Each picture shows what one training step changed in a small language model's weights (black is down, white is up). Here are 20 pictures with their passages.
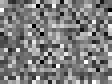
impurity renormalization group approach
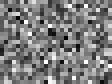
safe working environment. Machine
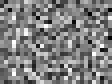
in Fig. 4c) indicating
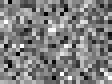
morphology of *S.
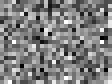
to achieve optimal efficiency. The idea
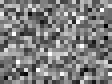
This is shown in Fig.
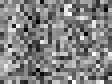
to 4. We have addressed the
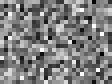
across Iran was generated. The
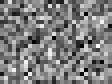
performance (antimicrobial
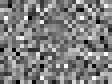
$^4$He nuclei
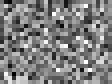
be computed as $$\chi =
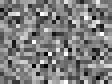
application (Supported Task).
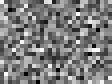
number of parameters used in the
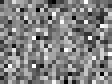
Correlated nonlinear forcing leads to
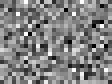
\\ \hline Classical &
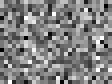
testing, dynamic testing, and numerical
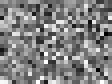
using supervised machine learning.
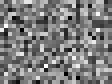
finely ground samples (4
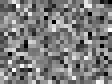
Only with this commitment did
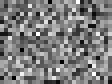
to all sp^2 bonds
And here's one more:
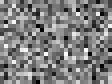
under a Scheme of
